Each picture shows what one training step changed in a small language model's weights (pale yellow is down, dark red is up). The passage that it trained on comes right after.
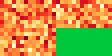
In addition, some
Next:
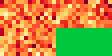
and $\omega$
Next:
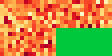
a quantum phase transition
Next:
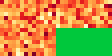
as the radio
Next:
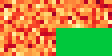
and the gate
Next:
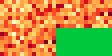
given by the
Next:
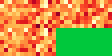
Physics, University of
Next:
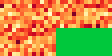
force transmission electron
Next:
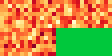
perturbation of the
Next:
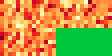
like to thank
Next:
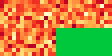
concentration in the
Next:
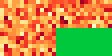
now consider a basis
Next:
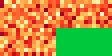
rotations around the
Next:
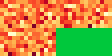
and regions at
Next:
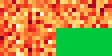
conducted to
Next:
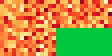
a result, as
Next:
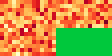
low values of
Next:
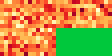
of this paper.
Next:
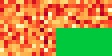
to an analytical
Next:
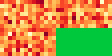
DFT calculations and
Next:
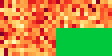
20 available are
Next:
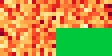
than the measured
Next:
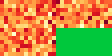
distances, the
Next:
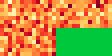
solution has the form
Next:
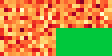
only the representation layer
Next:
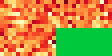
will also guide
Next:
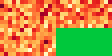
simulations, in particular
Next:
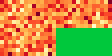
obtained using the same
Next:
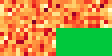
following dimensionless quantities
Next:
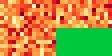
the suicide
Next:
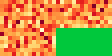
linear instability threshold
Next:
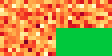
we do not reach
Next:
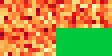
the absence of
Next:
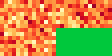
relatively strict
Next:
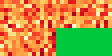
been performed at each
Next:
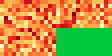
a practical definition
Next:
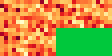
are not addressed
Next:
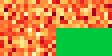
the Sun.
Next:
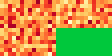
generality. Our
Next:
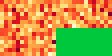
observable algebra
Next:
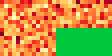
left Rindler
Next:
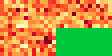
special set of
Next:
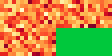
values of the physical
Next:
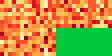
provided as additional context
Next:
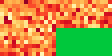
a gauge transformation.
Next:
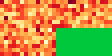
their application. For
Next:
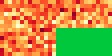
of localised
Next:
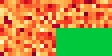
a large scale,
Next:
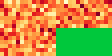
section consistently indicate
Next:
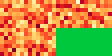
we were not able
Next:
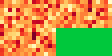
current value of minimum
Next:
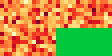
departure from
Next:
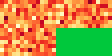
another density of the
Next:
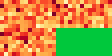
alongside its
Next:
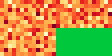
result, the
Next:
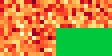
to show that that
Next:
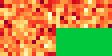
is constrained the
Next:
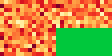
fits are not
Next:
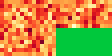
in many-layer
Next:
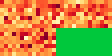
the High
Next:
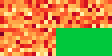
in redshift
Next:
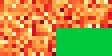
small. Since
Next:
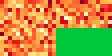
play a central role
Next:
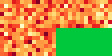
source and language
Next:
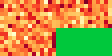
largest at the
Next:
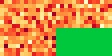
allow an estimation
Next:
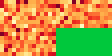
e$, the
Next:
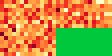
been shown to
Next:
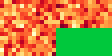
that is the reason
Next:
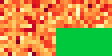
with known mean
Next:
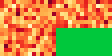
assigns the
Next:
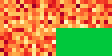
automatically above
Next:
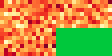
of life have
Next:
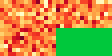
framework to solve
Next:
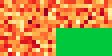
has been developed
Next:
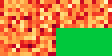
direction, and the
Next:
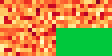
the transformed
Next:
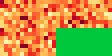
cores for the
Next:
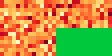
dwarf by
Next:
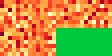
several system sizes
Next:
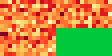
3a shows the
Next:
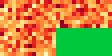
solid curve is the
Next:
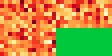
This semantic
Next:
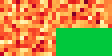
considered without any approximation
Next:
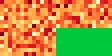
some solid angles
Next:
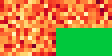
seen in the
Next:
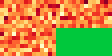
the sphere
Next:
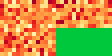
deviations from the
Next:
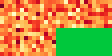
core of this
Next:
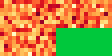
that the leading order
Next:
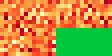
occurrences of
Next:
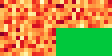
parameters from the
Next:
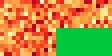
phase and starts
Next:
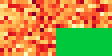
These X-ray
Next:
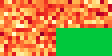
of the bin
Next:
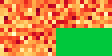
the acceleration due
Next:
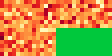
in response to a
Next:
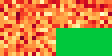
dielectric function
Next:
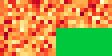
models based on their
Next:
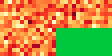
of comparison. One
